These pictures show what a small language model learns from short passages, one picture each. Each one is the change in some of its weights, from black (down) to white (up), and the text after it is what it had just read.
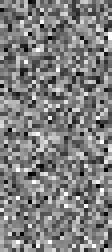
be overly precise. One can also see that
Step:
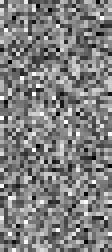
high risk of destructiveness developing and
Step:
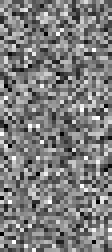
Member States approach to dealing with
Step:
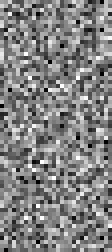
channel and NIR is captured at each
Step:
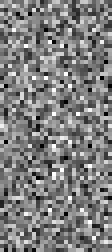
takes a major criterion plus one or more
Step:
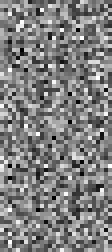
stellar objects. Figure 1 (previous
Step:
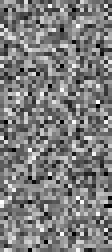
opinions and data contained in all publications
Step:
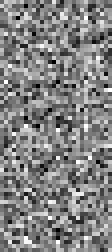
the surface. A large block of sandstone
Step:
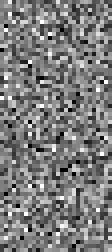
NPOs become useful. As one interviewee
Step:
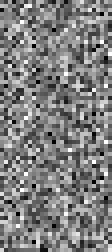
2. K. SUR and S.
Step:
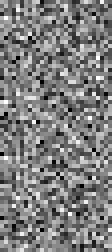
Image analysis calculation results based on 50
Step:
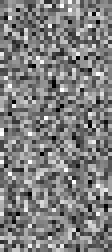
information and tacit knowledge, showing the importance
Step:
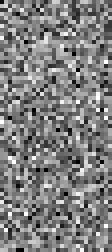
must solve several computational problems. First,
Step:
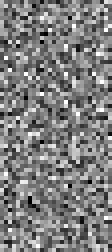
the phase shift of the signals under investigation
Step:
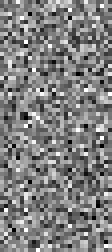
based on feed-in-tariff
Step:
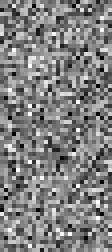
how nitrogen atoms, when doped
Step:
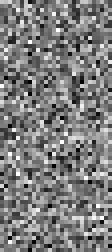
than complete access to data. Table XII:
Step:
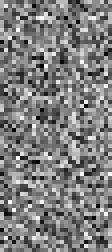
the College of Arts and Social Sciences
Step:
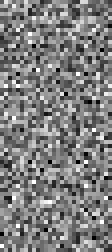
religious? More than half of the respondents hold
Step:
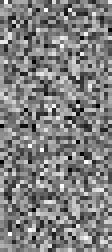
the habitat destruction more the
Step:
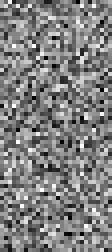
2017). Since the nutrients supplied
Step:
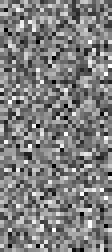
modelling. The cross-fertilization of methods
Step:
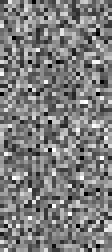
and they probably did not travel on long
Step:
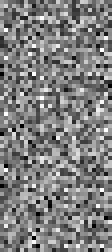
the use of network reference resources in foreign language teaching
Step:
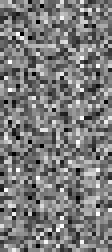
study on University Open Source Program
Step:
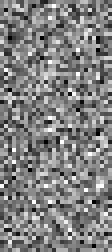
mechanics, physics. All these scientific
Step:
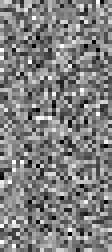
algorithms mimics a natural biological phenomenon where
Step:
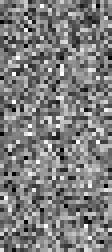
to increase to \$32 billion by
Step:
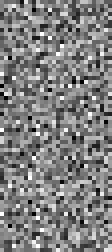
of this study are consistent with the result of
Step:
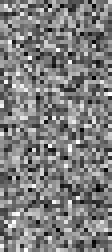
Untreated industrial discharge and
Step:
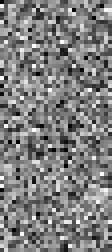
distribution of compound **1b_CD**
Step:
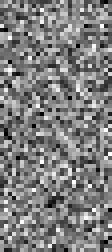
demands, their sustainability could be quickly
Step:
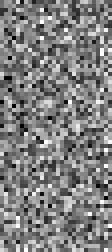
with the political institutes, and also between the institutions
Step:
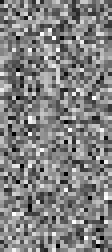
is the proposition that lack of opposition
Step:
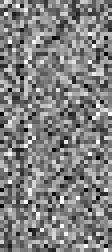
food and, in the last line, on risk
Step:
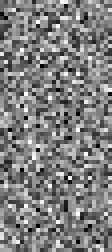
male and female academics based on
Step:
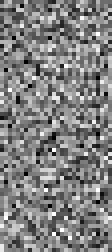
data analysis, manuscript preparation,
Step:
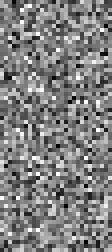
1.045 21 Make university education
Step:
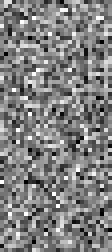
protein design. The remaining authors declare that
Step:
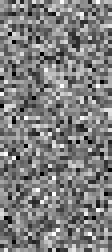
working on the novel "A Secret
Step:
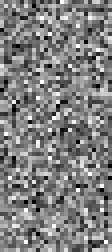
the furthest ONT. This is
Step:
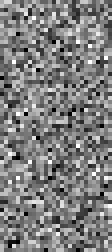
aspects of camel management practices, viz.
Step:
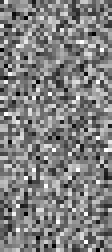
somehow disappear from public view.
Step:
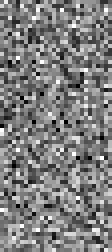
examine how artistic expression can affect
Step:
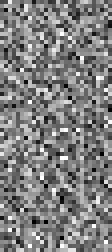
and Taboada et al.
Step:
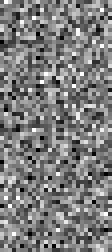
value of each core competency, as presented in
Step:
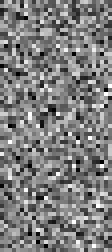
on other activities such as setting up of
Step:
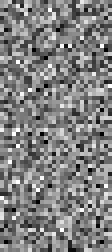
models*. In the original paper the authors assume a
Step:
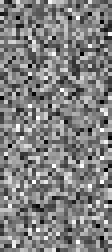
The early initiation of anticoagulation within
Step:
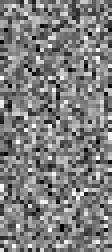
of the slope or climb on the
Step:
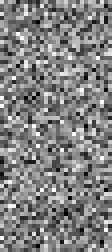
potentiating mechanism involved in mood
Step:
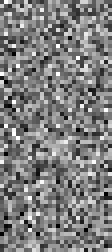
products in very small amounts to the poor to
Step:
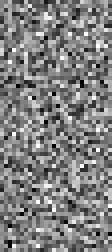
Federal Ministry of Works and
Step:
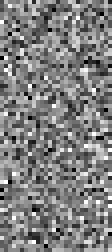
large-scale decarbonization of key
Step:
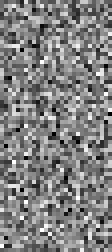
of the activities and related actions considering the
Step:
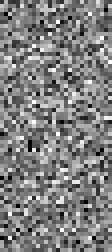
rating scores in trigonometry. From
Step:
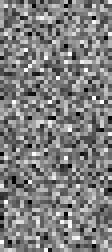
the mark with Methanol; resultant solution was
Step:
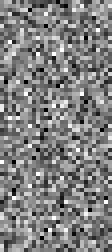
Suber cells and mimosa
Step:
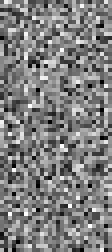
network and power connectivity. The ability to
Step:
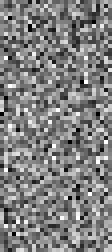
to handle them and are prone to
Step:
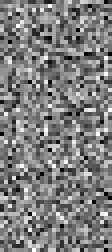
page pruning, compared to a full
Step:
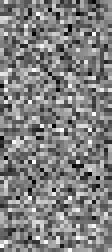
the cognitive parameter; c_2 is the social
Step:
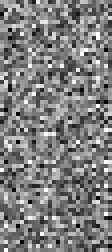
for any $\mathbf{v} \in K$
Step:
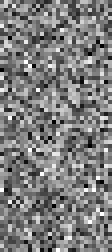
his work on the metabolic activation of
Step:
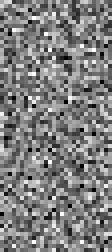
Science advocate the provision of science
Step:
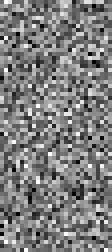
additional API calls that will be listed and
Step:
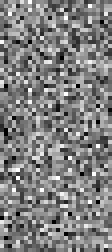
enjoy a system where the majority of their income
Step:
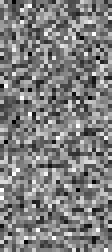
1 we have that: $\Sigma'
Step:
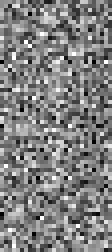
"the land of Gandhi," it is
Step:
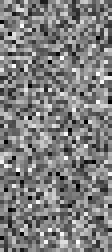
evaluating the available options for dealing with the
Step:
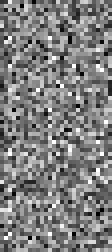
and Open Indo-Pacific foreign policy
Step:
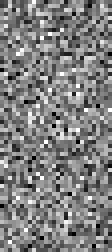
pH value (3.4) as observed by
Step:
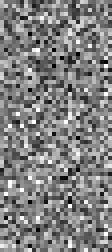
the humanities they are still comparatively
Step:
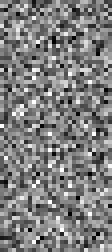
fruit enzyme-based formulations have
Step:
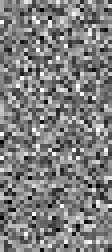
perceive integrated science and mathematics as:
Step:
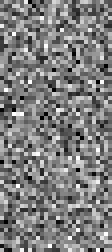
allow our country to receive excellent
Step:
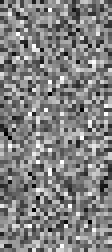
are widely used in research due to their
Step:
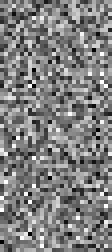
more responsible than, and responsible for, a student in
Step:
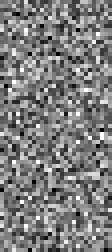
so it is not surprising that the researchers
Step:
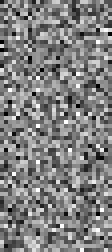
is usually accompanied by an increase of
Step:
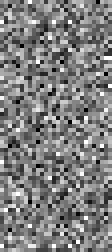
[20, 21]. Those approaches remain useful
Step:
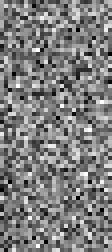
the fertility and resistance of various
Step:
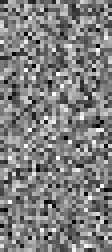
and 3σ contours. The injected
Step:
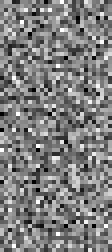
> Rural Area (Saadi
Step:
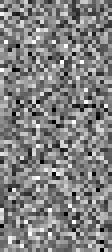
looking for channels and platforms that are
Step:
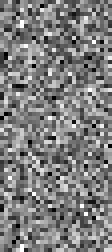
10 ml and added in the sample test
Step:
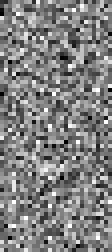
left, right and lateral ideal of S ,
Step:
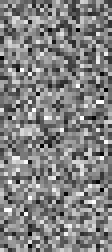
who is about 19 years old. He has a
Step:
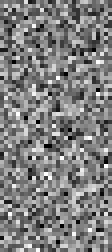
to fulfill daily activities. Without
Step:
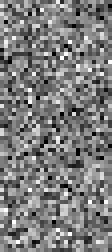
assumes infinite x resolution which does not
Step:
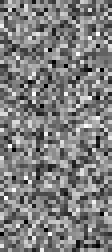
and hemolysins. Membrane
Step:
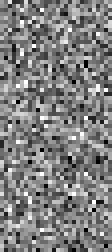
estimated direct and indirect costs) in industrialised
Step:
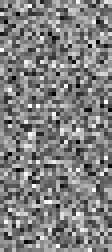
become temporarily pinned by
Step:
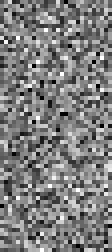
RISE data as it does for the rest of
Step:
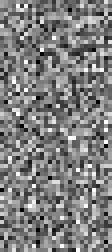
adapters. III. GROUNDING
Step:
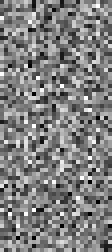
oral tests and performance tasks. Table 8:
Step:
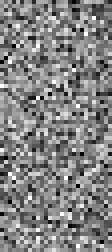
(Nigeria, South Africa,
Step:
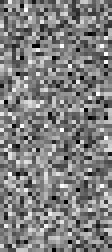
and cultural practices in most African countries (50).
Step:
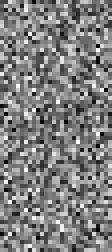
and compared to the manually defined contours.
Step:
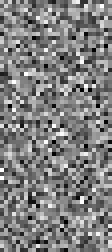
Scholar (8 articles). After
